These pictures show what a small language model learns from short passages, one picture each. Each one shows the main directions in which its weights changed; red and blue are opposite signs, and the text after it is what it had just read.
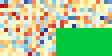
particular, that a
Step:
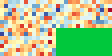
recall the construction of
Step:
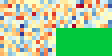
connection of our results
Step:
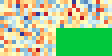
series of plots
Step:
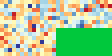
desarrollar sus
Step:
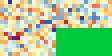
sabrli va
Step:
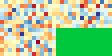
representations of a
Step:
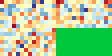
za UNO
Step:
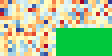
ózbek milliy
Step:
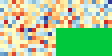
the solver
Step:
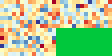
of the characteristic
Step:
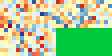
a type of
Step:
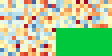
respectively. Their
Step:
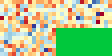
Poisson process.
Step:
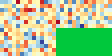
$n$, then
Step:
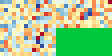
field and a
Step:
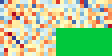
had to use
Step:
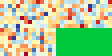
homeomorphism. In
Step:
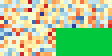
Again the collection
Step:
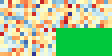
qaytarish va
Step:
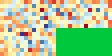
special case of a
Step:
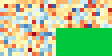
We denote by
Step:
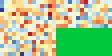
the pull back
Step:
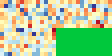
de Maringá
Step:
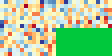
graded cohomology
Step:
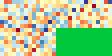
we give a
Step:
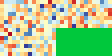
parcial e
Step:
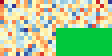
bureau is
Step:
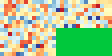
року під
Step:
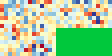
have extracted
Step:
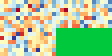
و این
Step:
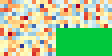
group, which
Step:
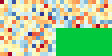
the propagation
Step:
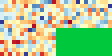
is often only possible
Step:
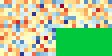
reduced version of the
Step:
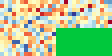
such as the wave
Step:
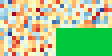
as well as the
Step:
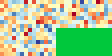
the variational
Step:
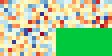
las del cerro
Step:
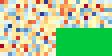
del año
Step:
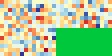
with respect to the
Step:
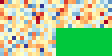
ordinal} to
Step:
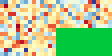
that best fits
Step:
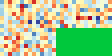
of lens
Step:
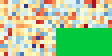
desired bound and thus
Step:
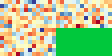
parts'' argument),
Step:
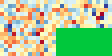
с учетом
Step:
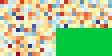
anterior, se
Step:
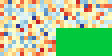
omillar bilan
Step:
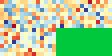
no senso
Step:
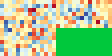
Similarly, \[
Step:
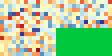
section 5 of
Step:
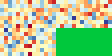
sequencial e
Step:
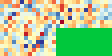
fixed system with a
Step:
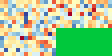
o objetivo de
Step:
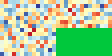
um país que
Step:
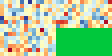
we shrink
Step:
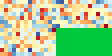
this end, we
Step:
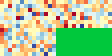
not QA,
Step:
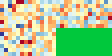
corrections where
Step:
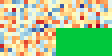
the twisted
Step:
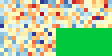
adding a small
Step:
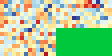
be weaker
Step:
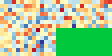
which factors through a
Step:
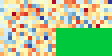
in the marine
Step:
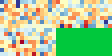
por esses
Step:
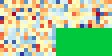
0$$ In the
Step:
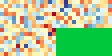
education and training systems
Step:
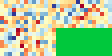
2\pi i
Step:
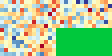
is the polynomial algebra
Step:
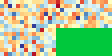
impact, education,
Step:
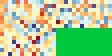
$ be an analytic
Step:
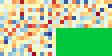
is given by
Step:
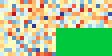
functions on $\d
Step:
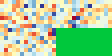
degree $s$.
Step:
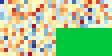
to comparative
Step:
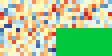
связи с
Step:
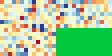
have $$ d
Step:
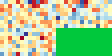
partir da utilização de
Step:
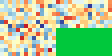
бири бу -
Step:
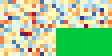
If one of boundary
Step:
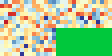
particular, under the
